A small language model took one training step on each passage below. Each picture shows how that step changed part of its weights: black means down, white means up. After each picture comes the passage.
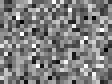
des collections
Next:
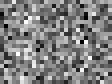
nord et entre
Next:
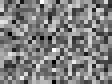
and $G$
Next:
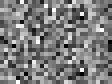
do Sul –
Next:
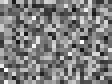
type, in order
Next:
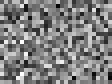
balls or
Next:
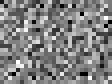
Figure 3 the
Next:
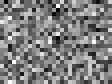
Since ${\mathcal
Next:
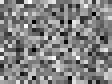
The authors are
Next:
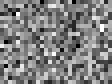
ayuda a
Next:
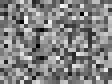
a Carleson
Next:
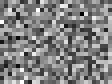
on a space of
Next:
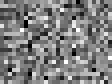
las comunidades
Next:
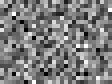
twist condition.
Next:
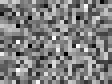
o estigma
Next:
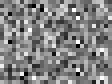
: x \in
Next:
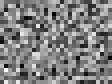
no contexto escolar
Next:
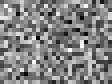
unique play
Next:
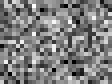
trebuie să fie
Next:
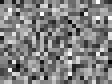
each presenting two
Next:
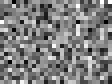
with these properties,
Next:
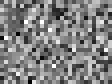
proves the
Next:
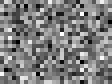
Arguing as
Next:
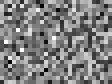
Suppose that the element
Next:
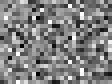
формування та
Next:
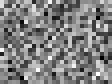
We also present
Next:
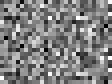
similar convergence rate is
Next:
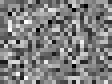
що кожен
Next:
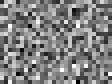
faoliyatlar bu
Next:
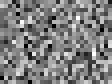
ham keng
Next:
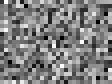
and independent, then
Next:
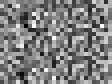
va maktab
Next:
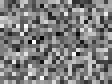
the notations and
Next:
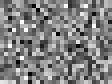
uma mescla
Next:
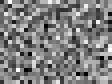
\] with equality if
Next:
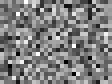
o carimbo
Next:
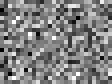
saliste de
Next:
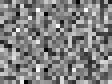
explicit formula of
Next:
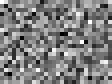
related to a random
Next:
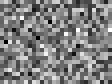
determinadas, y
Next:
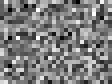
separately, where
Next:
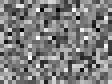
real function such that
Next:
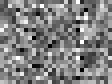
final tres.
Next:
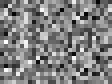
toman decisiones
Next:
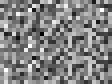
the maximal rank
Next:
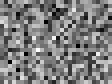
call {\tt
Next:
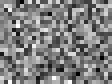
$H$ is
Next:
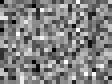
despite the
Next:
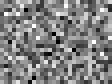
critical concentration
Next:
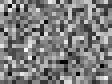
that the numerical
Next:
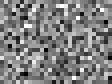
being the unique strong
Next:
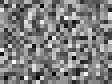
We demonstrate the
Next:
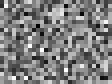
the Sweep
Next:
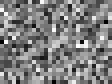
Harte's index
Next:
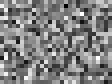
role of the
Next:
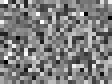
all parameters, any
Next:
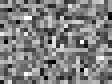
Natural Sciences
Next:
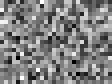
of $P$
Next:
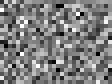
conduct simulation
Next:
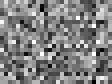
a key role in
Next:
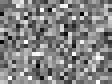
completa a su
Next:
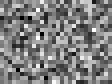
elements $\prim
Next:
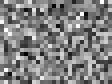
very important while
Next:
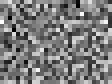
by several classical numerical
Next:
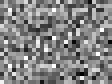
erishdi va
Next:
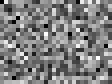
summary and
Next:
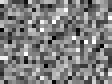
same rank, since
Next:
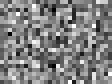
regard sur le
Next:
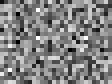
indexing set
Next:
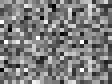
a partition
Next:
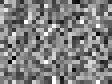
gives the expected
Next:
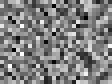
spaces} of
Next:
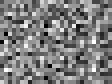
values with increment
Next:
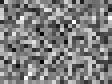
the intervals
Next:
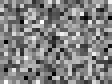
in the same
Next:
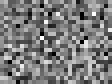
или почти
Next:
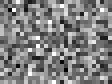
the lip domain
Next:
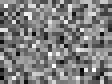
management, marine
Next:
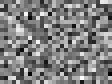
lo declarado
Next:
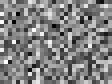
olarak bireyin
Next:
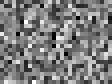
we take back the
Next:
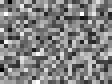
no solo
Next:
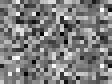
the control structure for
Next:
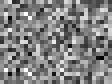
of buildings
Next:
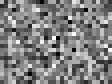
O silêncio
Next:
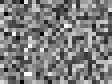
the fact that
